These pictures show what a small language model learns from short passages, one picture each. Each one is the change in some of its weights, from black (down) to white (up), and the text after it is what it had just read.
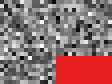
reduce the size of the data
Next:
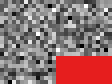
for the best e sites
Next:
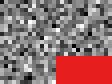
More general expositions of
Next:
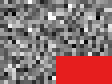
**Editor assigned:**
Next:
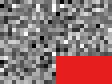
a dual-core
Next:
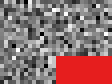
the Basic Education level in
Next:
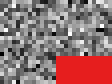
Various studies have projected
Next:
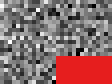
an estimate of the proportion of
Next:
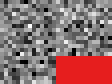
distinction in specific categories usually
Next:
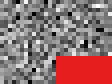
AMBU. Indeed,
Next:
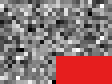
for articles with keyword
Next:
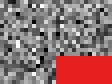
with a yearly growth rate
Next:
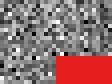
to avoid arbitrary
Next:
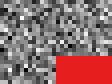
from trace file, with
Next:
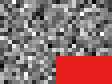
K) Figure 5:
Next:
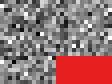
an increase in cargo transportation
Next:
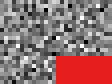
Energy Consumption:**
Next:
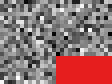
The past tense equivalents
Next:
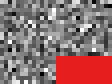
and Dilation and
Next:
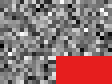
be conserved simultaneously
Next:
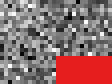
discard the low utility items
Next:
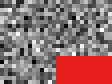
systems. The platform is to
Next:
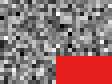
distinguish among different tumor
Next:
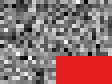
Attempt has been
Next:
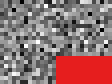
acidic to Congo
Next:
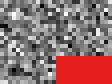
the following steps of the
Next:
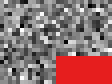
This work was carried out in
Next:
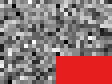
meet the recipient's
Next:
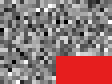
are to be validated in
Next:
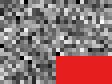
specific regulatory and legal documents for
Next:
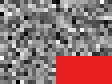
element method which is developed based
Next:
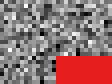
take help from others or even
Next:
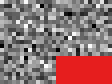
fabrication uses inner and
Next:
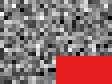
Employability is the major
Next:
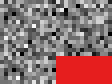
permeate inside deep layer which
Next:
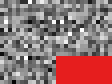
Data 704 Curation,
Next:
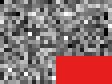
Utkala as this
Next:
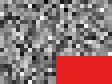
time-skew errors can
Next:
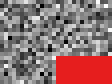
- ⁹ Natural History
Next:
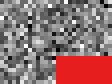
& Fashion),
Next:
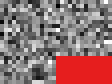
from the community event and the
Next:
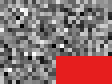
methods Wound care:
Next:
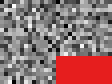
pertinent to the
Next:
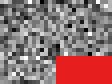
= residual flexural tensile
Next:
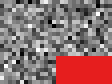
outcome with aging remains
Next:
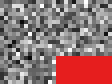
cycle of accounting processes,
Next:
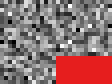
A group of sensors and actors
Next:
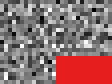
and to explore the major causes
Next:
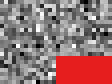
detecting CO and CI
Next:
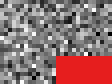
SEM/FE coupling.
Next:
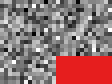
sustainability and permanence of
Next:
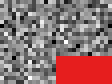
Centered Cubic)
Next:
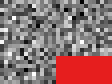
catalog name alignment results col
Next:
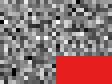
what preserves him for giving
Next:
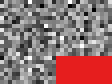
в том,
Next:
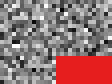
to December 2018 over the period
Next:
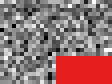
teachers to use Prezi in
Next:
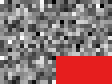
a blood transfusion,
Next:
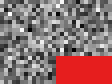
to make arrangements for
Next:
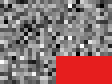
fiber geometry (amplified
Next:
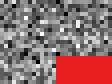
reaction involves a reversible
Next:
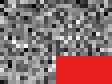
an alkaline butt
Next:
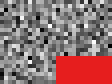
measuring up to 3 cm,
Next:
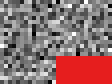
film provided the better overall performance
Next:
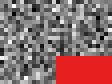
the population and females making up
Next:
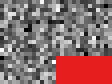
Analysis of Intensity Modulated
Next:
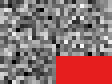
2006 respectively. In the numerical
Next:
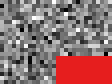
similar to the symmetrical
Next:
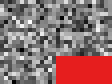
with the same narrator in
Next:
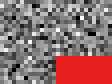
time for reflection throughout their work
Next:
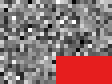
acute morbidities
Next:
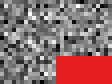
- A fourth flight
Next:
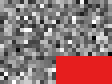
dark matter and dark energy.
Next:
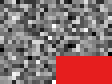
digital learning techniques, it is
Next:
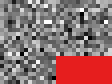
sensitivity to detect hazardous
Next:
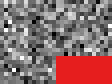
its technical details were explained.
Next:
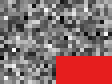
of pipe is used to
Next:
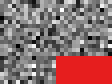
you submit a paper
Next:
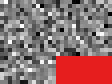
the transformation of the economic system
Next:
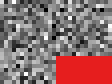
prevalence of coccidia
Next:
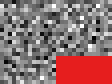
interest to declare.
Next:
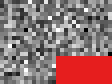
detailed description of the measurement setup
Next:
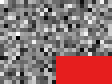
comparable between the two groups.
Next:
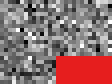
luteum, and its
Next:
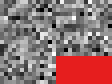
and decolonial
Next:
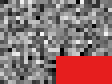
in tropical and developing
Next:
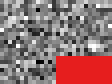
acknowledge the infrastructures and local
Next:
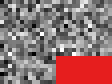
be calculated based on annual energy
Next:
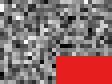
- it is trusting,
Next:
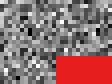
no fruits or seeds because there
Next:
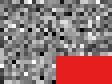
perilous strategy of
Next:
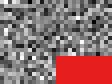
of these currents.
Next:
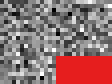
powers of the vertex
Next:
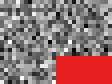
to cast the vote
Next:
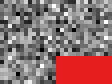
and rejected cooling
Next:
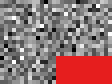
crucial for Europe to translate
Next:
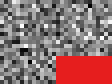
teachers agreed that teaching science is
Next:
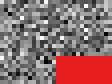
as a Category 1
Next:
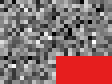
Reheating furnace
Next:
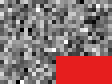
novice surgeons
